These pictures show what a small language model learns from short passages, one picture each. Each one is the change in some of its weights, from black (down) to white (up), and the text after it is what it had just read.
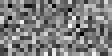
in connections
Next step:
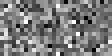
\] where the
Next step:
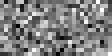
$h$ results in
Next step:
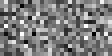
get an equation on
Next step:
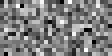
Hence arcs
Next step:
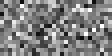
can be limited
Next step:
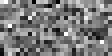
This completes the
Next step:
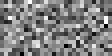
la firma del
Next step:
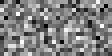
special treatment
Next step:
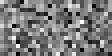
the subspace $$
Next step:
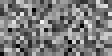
than the number of
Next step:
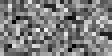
di diverse
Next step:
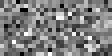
words over
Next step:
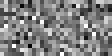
get for any
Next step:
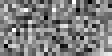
resultados a
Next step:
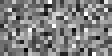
copista a
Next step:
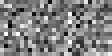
study of
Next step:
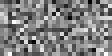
is daarom
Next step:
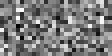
If a facility
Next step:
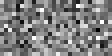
felinos é
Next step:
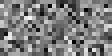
security of
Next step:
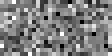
linguistic and
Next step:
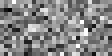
sociais em
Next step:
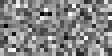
va amaliy
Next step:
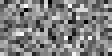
SN intersect
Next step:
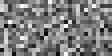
Under the above
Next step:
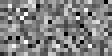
We conclude
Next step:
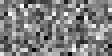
$b \sim
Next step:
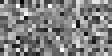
on the protocol
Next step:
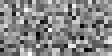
constant term if and only
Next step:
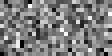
of exactly
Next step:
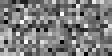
employed in
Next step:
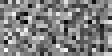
of foliation
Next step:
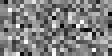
the global
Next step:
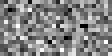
\to \infty}
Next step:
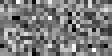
the generator of
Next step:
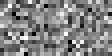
Overview of
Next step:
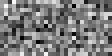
métodos 10
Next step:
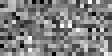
sons, isso
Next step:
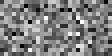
expressões em
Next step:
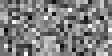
to learn
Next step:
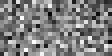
algebra $\g$ is
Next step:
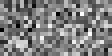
us focus on
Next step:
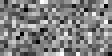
integral in Lemma
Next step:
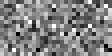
various population
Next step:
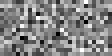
both error
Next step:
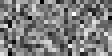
i na dole u
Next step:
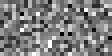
unit bank
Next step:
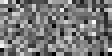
minimal solution is
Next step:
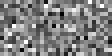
o complexo
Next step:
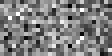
consider graphs whose
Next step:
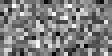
third regime
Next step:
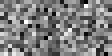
have an exact
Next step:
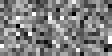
de rendre
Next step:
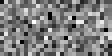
where $p$ and
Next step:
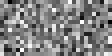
related by the
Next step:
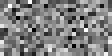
solver, with
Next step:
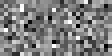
ideal of algebra
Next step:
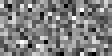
[5]. In order
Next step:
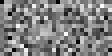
matrices. The
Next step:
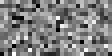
u) + \nabla
